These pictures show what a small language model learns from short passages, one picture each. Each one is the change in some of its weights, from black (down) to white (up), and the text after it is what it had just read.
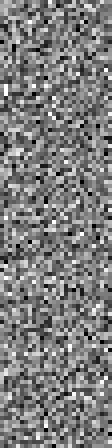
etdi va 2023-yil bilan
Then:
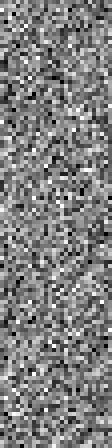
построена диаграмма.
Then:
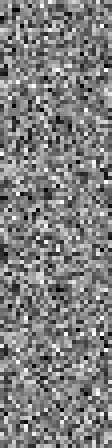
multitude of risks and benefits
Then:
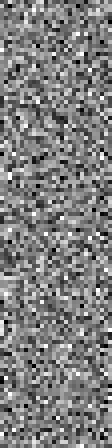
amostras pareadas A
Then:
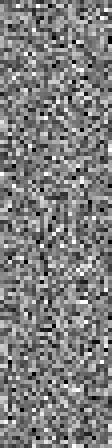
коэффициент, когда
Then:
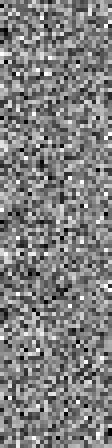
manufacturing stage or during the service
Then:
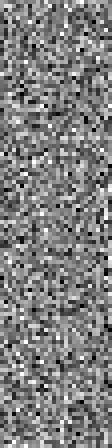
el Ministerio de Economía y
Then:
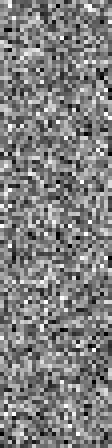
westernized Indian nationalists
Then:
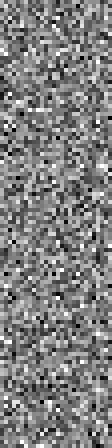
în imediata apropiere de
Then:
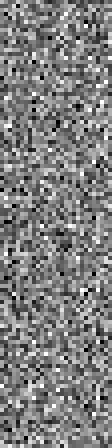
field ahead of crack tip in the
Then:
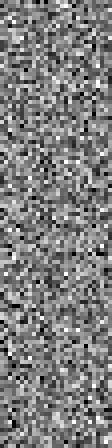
G. R.; SIMÃO,
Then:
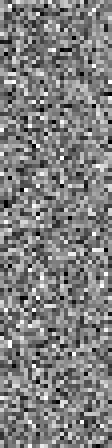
Ushbu nuqsonlar nasos
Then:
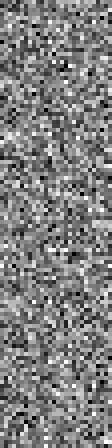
жамиятда ҳуқуқий
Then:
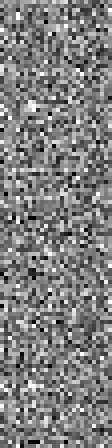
downward ramping strategies with use
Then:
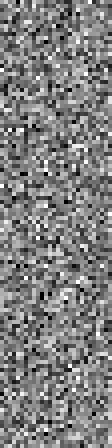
586 nafardan ziyod
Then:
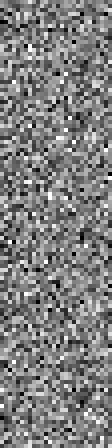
can work with their testing lab, if
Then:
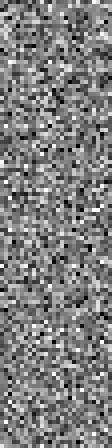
participé en la redacción,
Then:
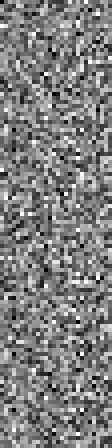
y Humanidades y Ciencias
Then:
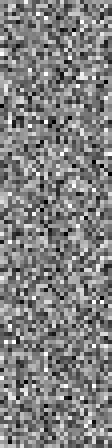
development—and ensuring extrinsic factors like
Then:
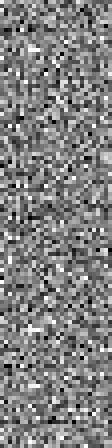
order to minimize one or more criteria.
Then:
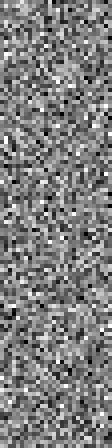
Arnold Uesker, Jon
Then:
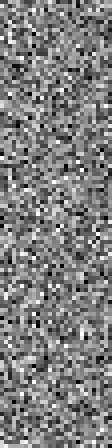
Onde você aprendeu a
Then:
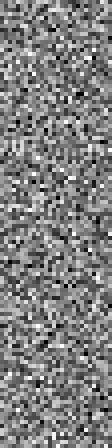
infections that can disseminate to
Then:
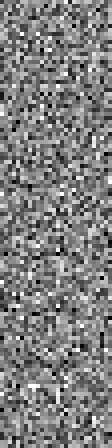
number of publications and interrupted the
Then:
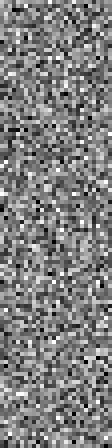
interval (one-sided) for
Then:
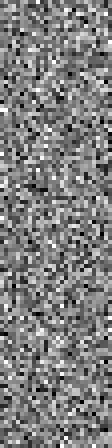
the 11th form for the stream)
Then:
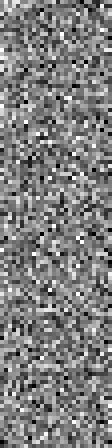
treat this problematic disease have been
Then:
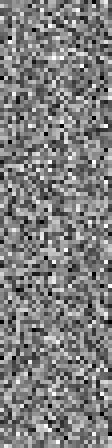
co awansował do
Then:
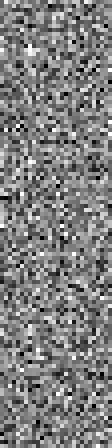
this study, most (around 68%)
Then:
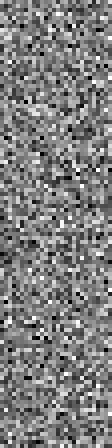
instruments (the bar, the media, public
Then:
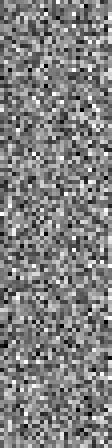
practice, revealing patterns of
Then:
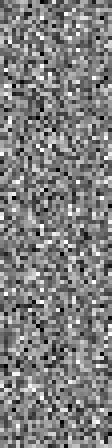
subdivision and road layout
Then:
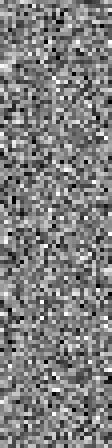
Raja Shiv Prasad
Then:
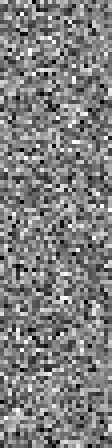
hence, includes contributions of the input
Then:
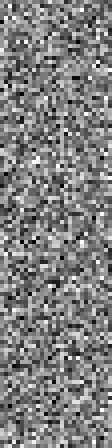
crystallinity, but
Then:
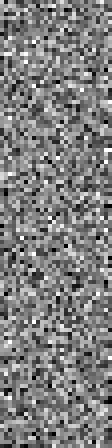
Keltirilgan misolda
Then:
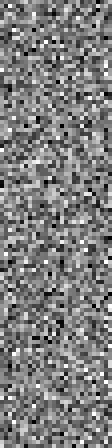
primarily caused by bacteria,
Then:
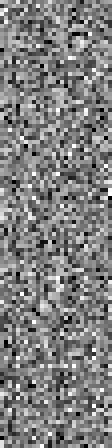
load request were optimized in the form of
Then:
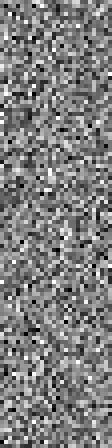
**lack of coordination and knowledge
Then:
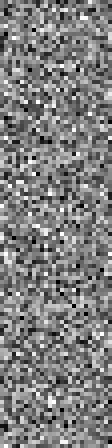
has been proposed for brushless direct current
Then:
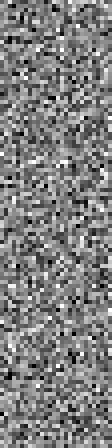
a protective urinary composition that
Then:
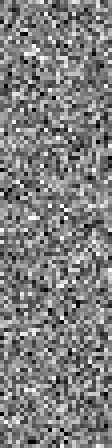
of the three Turkish studied
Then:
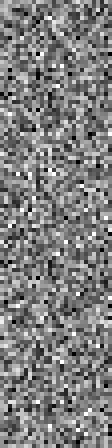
API) nutzen und
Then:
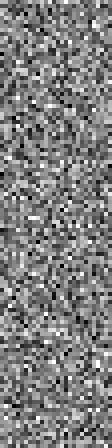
chances for growth and improvement. The
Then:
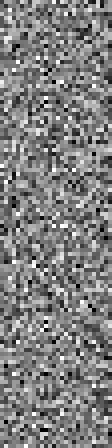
Item Deleted Corrected
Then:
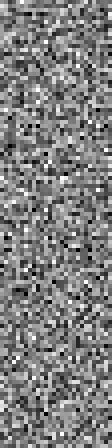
HbA1c $\geq
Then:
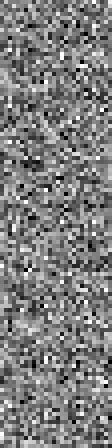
present in addition to the designs in the study
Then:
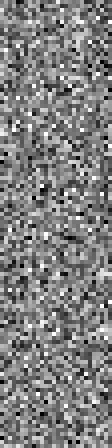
tez seçme süreci
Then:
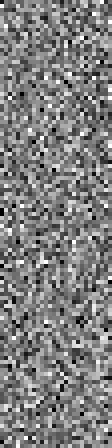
associated with a poor prognosis
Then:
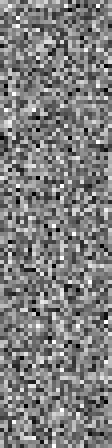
«autonomous» shadow power,
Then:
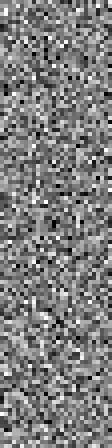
etilayo yuqoridagi
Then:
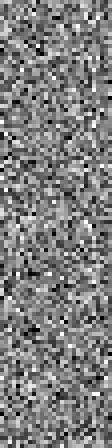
alignment of results indicates that the proposed
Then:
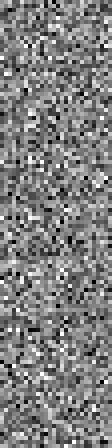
relationship with the angle of vision and the
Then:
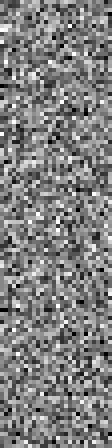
infected animal. The case
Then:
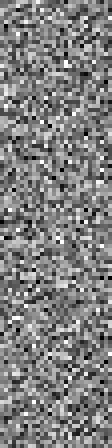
Performance" Ltd.
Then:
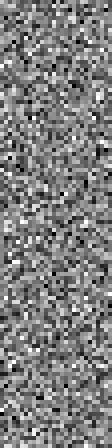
**Guliston davlat universitetida
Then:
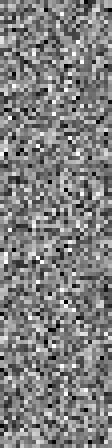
burchlari bo'lib, u
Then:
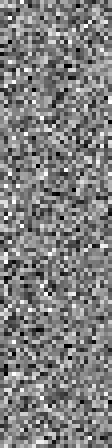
taoloning nurlari Quyosh
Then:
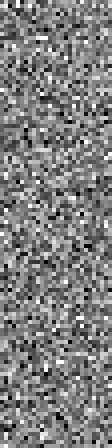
estetik his-tuyg'ularini,
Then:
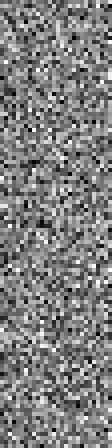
**Programming Language used
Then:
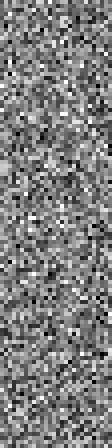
wet and dry environment. *Journal
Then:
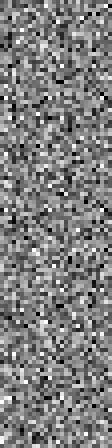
dos movimentos sociais na cena
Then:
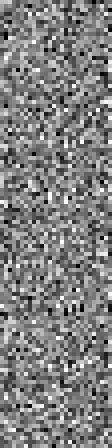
til fikrlashimizni
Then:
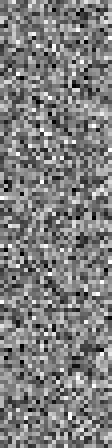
безпеки в значній
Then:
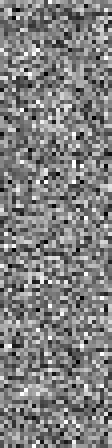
on, and conceiving alternative
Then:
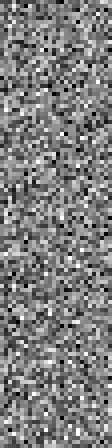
metodologiyasini yaratishga
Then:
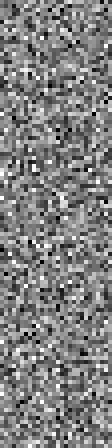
angles of binder fragments from
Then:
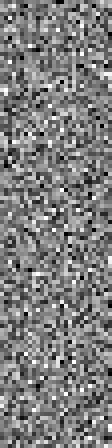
metodlari bilan birgalikda
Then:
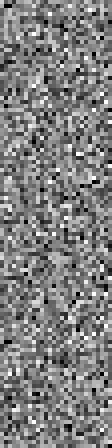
escala, observou-se
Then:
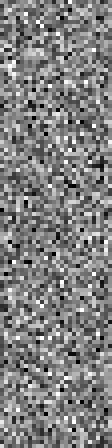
the downloaded files in
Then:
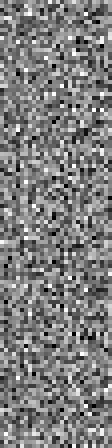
ідея дивергенції, що
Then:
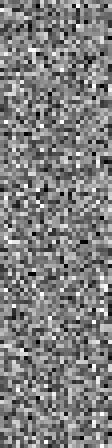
Thailand. Currently,
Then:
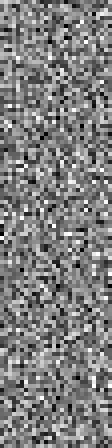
sustainable and energy-efficient
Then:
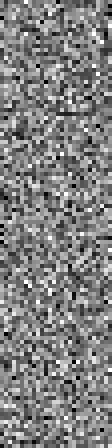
establecidas. Palabras
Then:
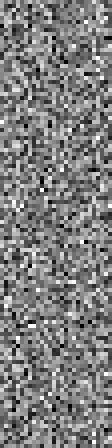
GIXRD and Raman results
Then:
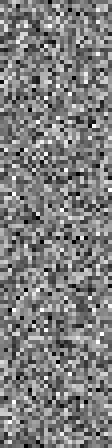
in letter 96 of book X
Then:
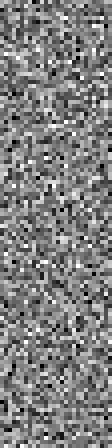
Sorayde, new researchers,
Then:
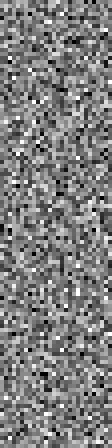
estudo e o fato do
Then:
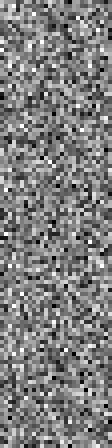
detection of sirenomelia can
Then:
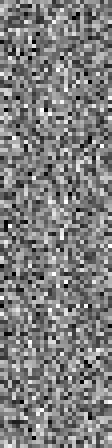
(kemaksuman) Nabi dalam
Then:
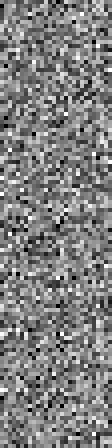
simulation using the COMSOL
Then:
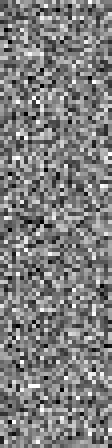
problem. In first and second layer, the
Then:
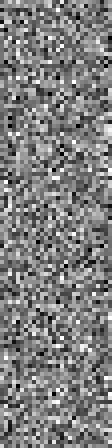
a characteristic frequency in the range of
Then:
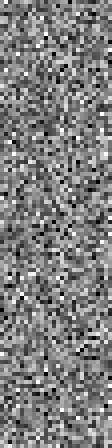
dictionary, etymological
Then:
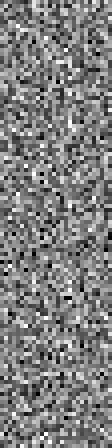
por la descomposición. En
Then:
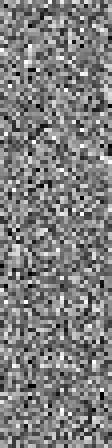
Wife* as case study. The analysis
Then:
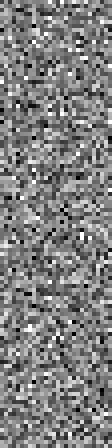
data as listed in Table 1 to obtain
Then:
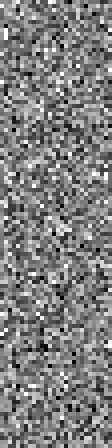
and in irrigation water as
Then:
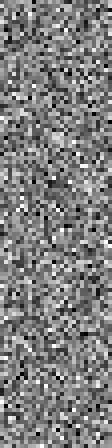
o'zaro muomala
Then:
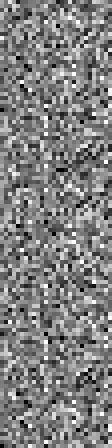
И ПРАКТИКА
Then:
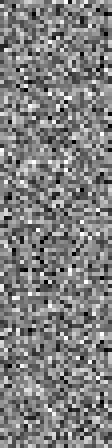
the elected government in 2021,
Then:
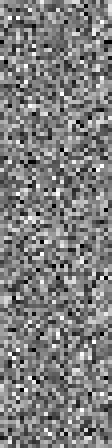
implementation of authentic activities for learning:
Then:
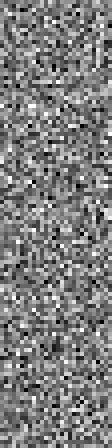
to medium and to high depending on several
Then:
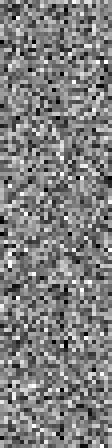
degeneration of cells occurs in one
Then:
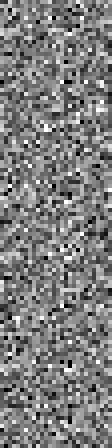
air baku sungai yang
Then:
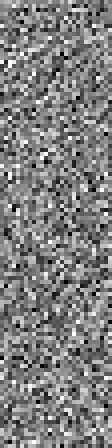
a plant performance perspective, biochar
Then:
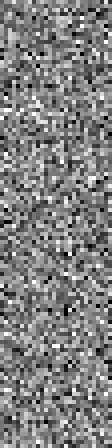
om part-time te werken
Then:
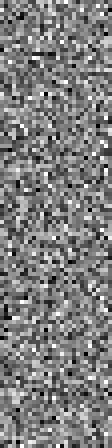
the Collagen Degradation Profile
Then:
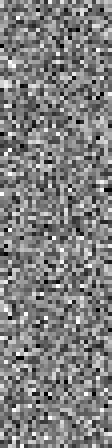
fundamental resource in agriculture,
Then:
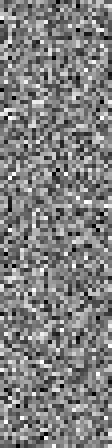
del propio aprendizaje para
